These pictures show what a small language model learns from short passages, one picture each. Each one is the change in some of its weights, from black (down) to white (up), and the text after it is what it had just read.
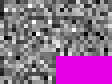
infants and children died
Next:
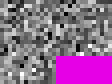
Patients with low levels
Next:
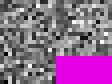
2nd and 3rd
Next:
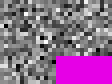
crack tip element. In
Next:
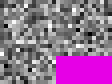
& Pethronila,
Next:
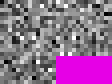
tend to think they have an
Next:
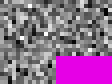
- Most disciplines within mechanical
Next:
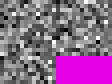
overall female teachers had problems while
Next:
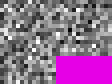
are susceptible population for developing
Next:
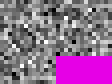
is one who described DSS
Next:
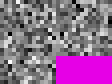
illustrating the population of the
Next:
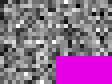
or tested using nationally representative
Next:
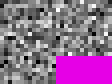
and four seeding depths
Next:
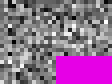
a few introductory
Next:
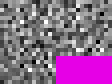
systems fully prevails.
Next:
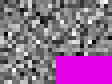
systems of intermediate ages
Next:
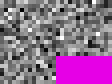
provided by an international organisation such
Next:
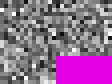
most networking services and
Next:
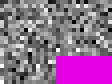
the openness of data materials
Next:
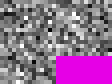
The lack of diagnostic
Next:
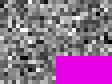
are prepared by hollow
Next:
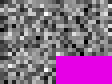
European Commission in particular, are
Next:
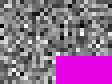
added. Cells were
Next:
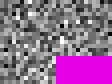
separate locations. The figure indicates
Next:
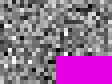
storage temperatures. Additionally, competitiveness
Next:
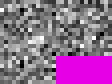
15 plant as a consequence
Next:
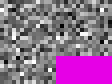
Dr. Pratiba
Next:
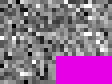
list of all disjoint
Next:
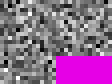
point determining a decrease in
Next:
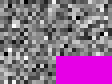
km is an extended
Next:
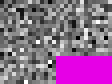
into standard slabs using the
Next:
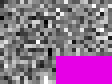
geographic information systems and their
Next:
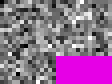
due to its ability to
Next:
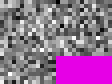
holding on I_1
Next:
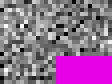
worth acknowledging the
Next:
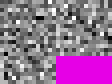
nearer to our
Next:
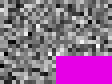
Loss Ratio vs
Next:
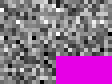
, and consider the corresponding interval
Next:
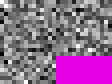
weak coupling of the physics
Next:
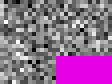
of robotic systems and
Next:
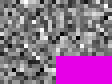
level with time at different weight
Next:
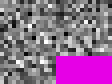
on Cu–Sn
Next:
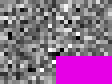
Cha Abstract—Adult
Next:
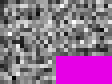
and attach it to the
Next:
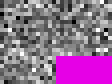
women. However, the review
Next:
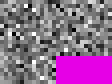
points Likert-type
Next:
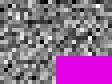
but also the application of
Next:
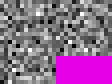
none to the toxicity
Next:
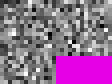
combined with price reductions and
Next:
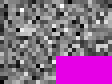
impact of PDM on the
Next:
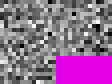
the tailing factor.
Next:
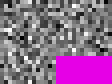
technique. To solve these
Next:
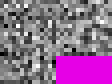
Laparoscopy has the
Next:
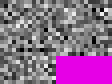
of the key factors for the
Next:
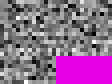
which non-white
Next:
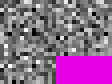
been selected after inclusion and
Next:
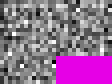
and services, drawing on
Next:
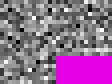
After the experimental study, the
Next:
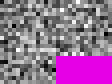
conscious or their relatives if
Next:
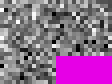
mass under certain conditions;
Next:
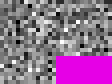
in this aspect. The
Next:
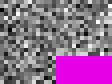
Polymyxin +
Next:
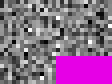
respiratory diseases such as
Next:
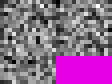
institutions such as community social
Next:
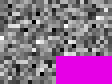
to systematically integrate
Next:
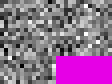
the patient. For the treatment
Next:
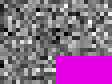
was used to determine the
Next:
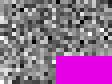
displayed on μP output
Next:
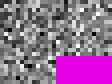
also includes: Variability of
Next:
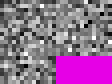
but needs conventional treatment before
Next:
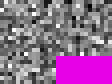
Envelopes are mutually
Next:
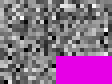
1990, during the peak
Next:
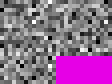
a myes rma
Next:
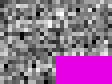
and their combination on liver and
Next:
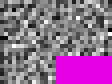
environmental archives could consider.
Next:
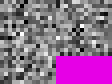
left represents serial communication
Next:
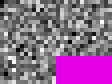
ethical use of data, including
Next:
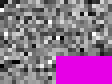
more varied and consistent supply of
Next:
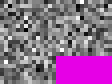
prophylaxis timing for
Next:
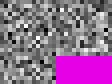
of isolationism and the
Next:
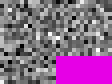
through antigen or
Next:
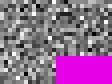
The low interest of foreign
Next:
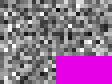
of failure. The last few
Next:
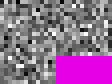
B., Popova,
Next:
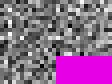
weeks attending OPD
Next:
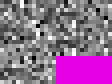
AFE concept) stands
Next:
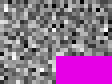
pain. Maximum
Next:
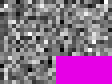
we present our framework for the
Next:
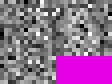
contours (meters per
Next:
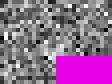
in the growth and development of
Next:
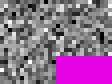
\geq \delta$ if
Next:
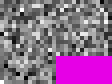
Mayte Santos
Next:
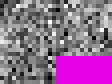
research on the students' written
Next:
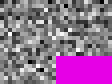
a solution to the inverse
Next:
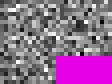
national workshops, one
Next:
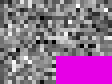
modelling approach that would be able
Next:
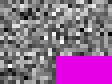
MIT as “those
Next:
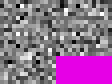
Raw materials The flax
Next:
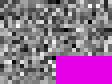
a ligand to form a
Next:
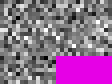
based on Yamane
